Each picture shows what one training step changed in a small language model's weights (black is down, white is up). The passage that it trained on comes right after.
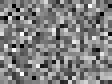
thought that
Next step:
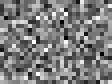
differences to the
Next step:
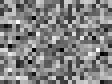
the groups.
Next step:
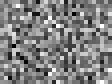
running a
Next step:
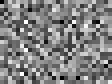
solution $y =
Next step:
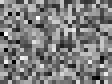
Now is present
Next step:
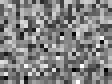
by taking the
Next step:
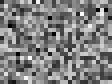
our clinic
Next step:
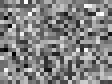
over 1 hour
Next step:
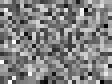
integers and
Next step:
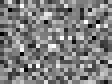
birings was
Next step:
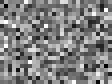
Ada code
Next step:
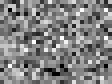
key issues:
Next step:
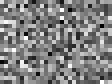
sustainable action
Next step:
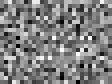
each season s
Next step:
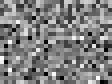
the length of
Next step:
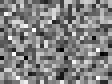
of the total
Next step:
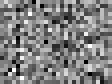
events that
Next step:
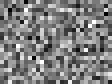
and parking
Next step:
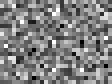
corresponding p
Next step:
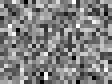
funding and
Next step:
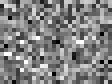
activities, cannot
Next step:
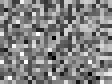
is a strong
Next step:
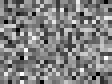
authors contributed
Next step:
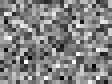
of our study.
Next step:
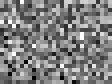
an indicator of
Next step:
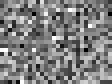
both shallow
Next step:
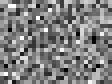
surface is reflected
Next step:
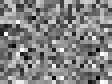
the significance of
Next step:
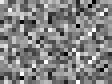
known as
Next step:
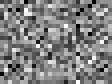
knowing the
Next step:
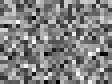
the decision to
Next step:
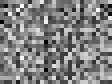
it is left
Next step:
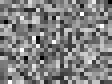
such as online
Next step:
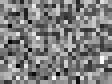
It studies the
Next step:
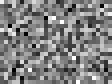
father who
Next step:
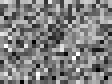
since this model
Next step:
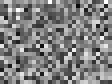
identify sources
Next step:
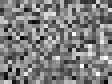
applied statistics
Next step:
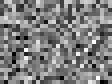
the patterns
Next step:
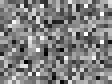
on sustainable and
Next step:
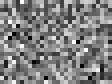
an electron
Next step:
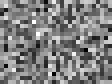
can solve
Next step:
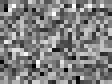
of soil samples were
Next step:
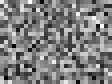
down into their
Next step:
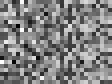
as many times
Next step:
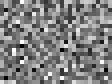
is removed
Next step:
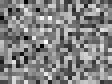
assigning to
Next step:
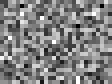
than vision
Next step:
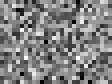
items where
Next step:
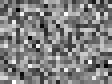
trade plays
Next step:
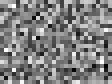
play a key
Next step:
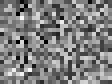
Examples of
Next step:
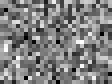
may occur
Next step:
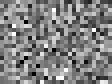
detail of the
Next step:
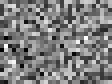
investigates the
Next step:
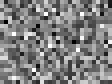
to abiotic
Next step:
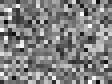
Ink Jet
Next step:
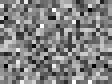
the MgO
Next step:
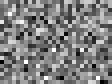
from the study the
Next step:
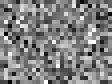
national identity
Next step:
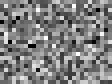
validating this
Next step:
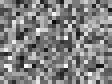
influence the
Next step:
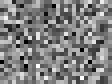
this study was to
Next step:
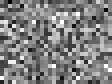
signal (as
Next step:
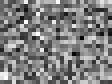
intends to
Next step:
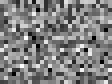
for low load
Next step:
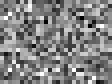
the kernels
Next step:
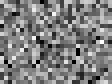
during this period such
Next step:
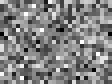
result in much
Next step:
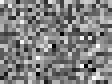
term, so
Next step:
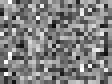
sport and
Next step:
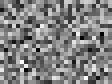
novel –
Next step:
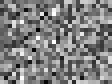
cases. In group
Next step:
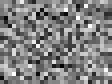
probability based
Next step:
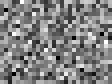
is run
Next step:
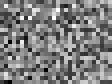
In this experimental
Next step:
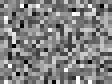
rather than the
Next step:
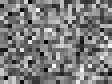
The primary
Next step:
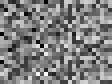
was assessed using
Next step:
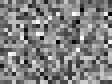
able to
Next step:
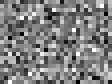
and fitting
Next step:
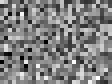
In this study
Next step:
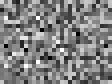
them of their
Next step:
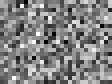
and use students'
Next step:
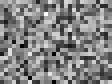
Sudan and
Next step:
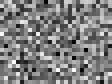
order to collect
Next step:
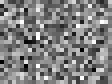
in this study was
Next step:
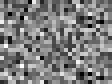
usher in
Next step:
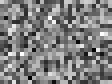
SBT group
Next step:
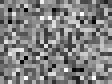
accordance with
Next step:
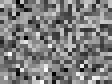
terms of growth,
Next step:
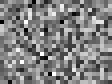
on heating above
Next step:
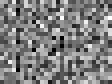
classified under
